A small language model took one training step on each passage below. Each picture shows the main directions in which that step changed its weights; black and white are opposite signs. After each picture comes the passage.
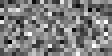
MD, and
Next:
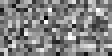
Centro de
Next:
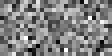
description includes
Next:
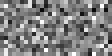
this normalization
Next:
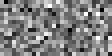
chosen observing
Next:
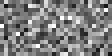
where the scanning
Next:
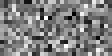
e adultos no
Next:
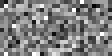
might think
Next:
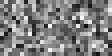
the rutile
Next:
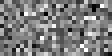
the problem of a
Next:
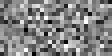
e sociais no
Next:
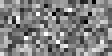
se centra en
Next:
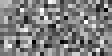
políticas de
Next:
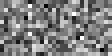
to compute
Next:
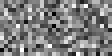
(Hale &
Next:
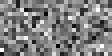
that is sent by
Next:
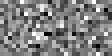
the peak region such
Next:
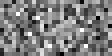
SM particles
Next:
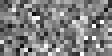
standard energy
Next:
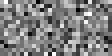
and R. K.
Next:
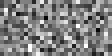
is féidir
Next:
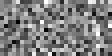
arisen thanks
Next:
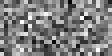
turns on at
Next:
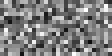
say) with
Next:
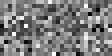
to a R3m
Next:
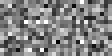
introduce the
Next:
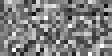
days, followed
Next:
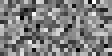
və ya
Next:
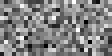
vaqt bu
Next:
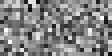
of Bone and
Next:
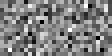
Proposed experiment to
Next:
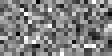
the most popular
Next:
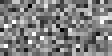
magnitude of
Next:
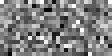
dari hasil
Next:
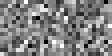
in this case the
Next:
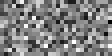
već je
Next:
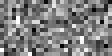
trois types
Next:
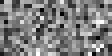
statistics of
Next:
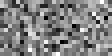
y los otros
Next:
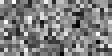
a nontrivial
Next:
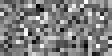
its relation to
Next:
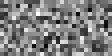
section, we
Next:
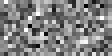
expected as the
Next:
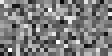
decline during
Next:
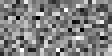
fin determinado o
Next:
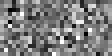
Ook deze
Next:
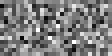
: Inversión
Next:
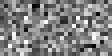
the eigenvalue
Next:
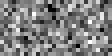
charge density -
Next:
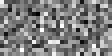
interfere the
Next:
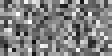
accent asupra
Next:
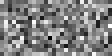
fly ash
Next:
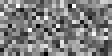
for example,
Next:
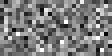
different to generate a
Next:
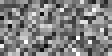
learning the
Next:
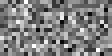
est le stock de
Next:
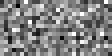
of the exact value
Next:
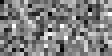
of gross grain
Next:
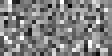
Institute of
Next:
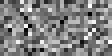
que pueden
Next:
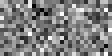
experiment, meaning
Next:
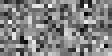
An absorption
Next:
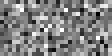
title =
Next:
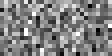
C. Domb
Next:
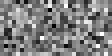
symmetries of
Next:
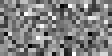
the evolution of the
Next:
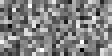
analytical results for
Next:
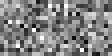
ceci dans
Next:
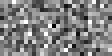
The Efficiency
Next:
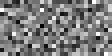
same splitting.
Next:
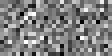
induced by the
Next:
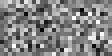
each row contains
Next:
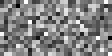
of the algorithm
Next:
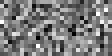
than 9% of all
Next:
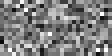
la prevederile
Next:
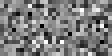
more difficult to
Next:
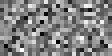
proposed method
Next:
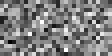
general case they
